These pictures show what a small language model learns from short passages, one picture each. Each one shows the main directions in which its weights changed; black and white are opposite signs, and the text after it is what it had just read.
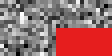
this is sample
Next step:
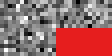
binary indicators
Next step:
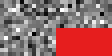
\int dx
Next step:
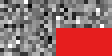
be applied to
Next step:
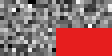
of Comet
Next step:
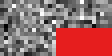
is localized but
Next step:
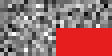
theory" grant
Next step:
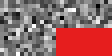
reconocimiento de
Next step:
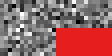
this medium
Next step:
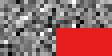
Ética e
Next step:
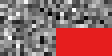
to be consistent
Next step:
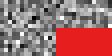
na procesnú
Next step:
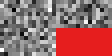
Economics and
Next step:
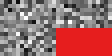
straight line,
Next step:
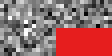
to calculate
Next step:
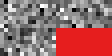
especie, los
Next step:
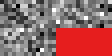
propagator of
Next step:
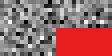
precisão e
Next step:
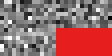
Jabin and
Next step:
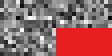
perturbation will not
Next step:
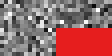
whereas in the
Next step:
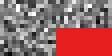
the legal
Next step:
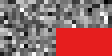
the high field measurements
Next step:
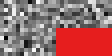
find the next
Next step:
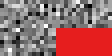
a fractal
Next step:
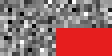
realizada uma
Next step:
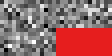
principal do
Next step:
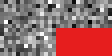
e programas de
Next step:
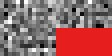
eigenvalue for
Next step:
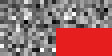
was performed to
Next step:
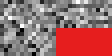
borders of
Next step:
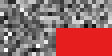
the two states of
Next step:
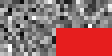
of the Yu
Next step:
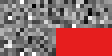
and bandwidth)
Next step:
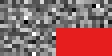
was chosen
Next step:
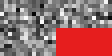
location of the
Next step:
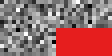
a ritmo
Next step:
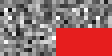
all results obtained in
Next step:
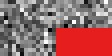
the scalar field there
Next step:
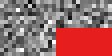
(which contains
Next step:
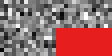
adopted for the
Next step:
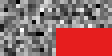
A consequence
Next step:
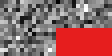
(como en
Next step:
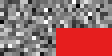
and similar to the
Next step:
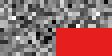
should result in a
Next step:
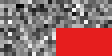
simple equation of
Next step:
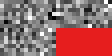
in terms of group
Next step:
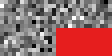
etish va
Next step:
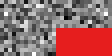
together they
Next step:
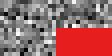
not cover the
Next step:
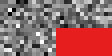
the principles
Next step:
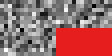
Ao sinal
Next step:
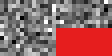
3. Has
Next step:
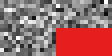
Up to
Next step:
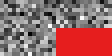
spectra after
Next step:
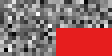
via grand
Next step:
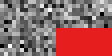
minimization problem
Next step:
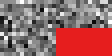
but suffers from
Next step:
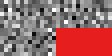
completed during a
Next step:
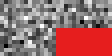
true for the
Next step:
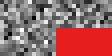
five operating
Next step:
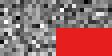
two unrelated
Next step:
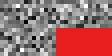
substituem os
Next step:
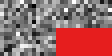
a single peak
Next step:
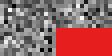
berish va
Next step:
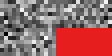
the evolution of the
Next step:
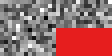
é captivo
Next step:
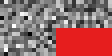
da yer
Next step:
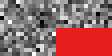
setup. To
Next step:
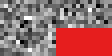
analytic or a
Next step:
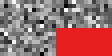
shart –
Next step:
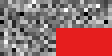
birlashishi va
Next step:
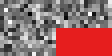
Theory of
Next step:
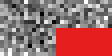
is given by the
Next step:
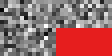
diffusion constant of
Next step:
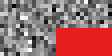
3 дня
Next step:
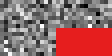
t}$ indicates
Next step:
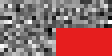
described in detail
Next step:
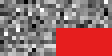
to obtain a mass
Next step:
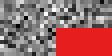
$m$ in
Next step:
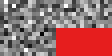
sieht man
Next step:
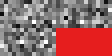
if some parameters are
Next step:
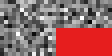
the other hand,
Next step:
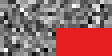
the lattice. The
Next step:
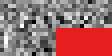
atenção o
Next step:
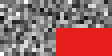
to be similar if
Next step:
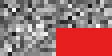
diagram does not
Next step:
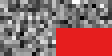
da Universidade
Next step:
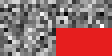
de alteración
